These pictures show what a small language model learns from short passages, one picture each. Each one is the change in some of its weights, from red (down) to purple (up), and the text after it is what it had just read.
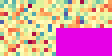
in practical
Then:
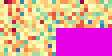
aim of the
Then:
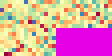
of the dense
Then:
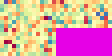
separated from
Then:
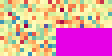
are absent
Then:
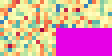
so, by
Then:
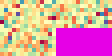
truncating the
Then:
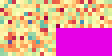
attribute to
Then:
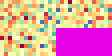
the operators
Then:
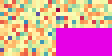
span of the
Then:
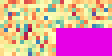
Analysis of
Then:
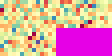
operator $L$
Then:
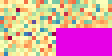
le Code,
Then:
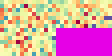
va ular
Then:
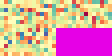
distributions with an
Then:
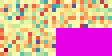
show that $\a
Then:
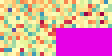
in terms of
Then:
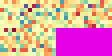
due to small
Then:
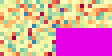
of the four
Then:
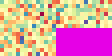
of the most
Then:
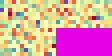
term, in order
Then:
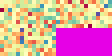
function of the
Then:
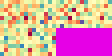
the rest
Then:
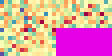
in the following,
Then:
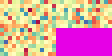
F \big(
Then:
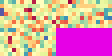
therefore be
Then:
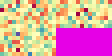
while numerical
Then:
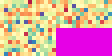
expected in
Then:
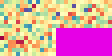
time agree with
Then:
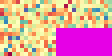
even, at
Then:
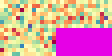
the decayed
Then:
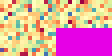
period of
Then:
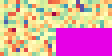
a subsequent
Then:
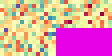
are different in
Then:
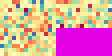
is first solved
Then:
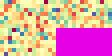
phase was
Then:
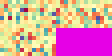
factors are in
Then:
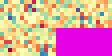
to the spectrum
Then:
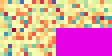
decades and
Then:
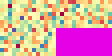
de contas
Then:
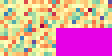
I}$ to
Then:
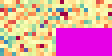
for conservation
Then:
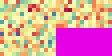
we arrive
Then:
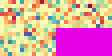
and personal
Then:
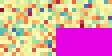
on growth
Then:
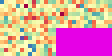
invariant under
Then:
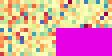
the main text
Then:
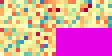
ile dini
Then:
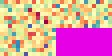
\ recently
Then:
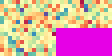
entra nos
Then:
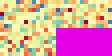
width $w
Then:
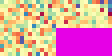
of the distribution
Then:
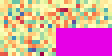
$n$ and
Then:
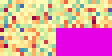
not poor},
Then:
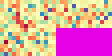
exactly linear
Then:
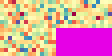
a ler
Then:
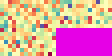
Since there is
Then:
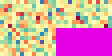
simulation study,
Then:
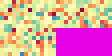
wave energy
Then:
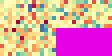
and models}
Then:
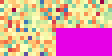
data to obtain
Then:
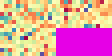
accurate results
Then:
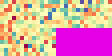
our study show the
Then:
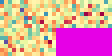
in the second
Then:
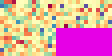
more new particles
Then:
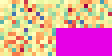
die für
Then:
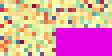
then we would have
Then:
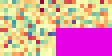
k \in
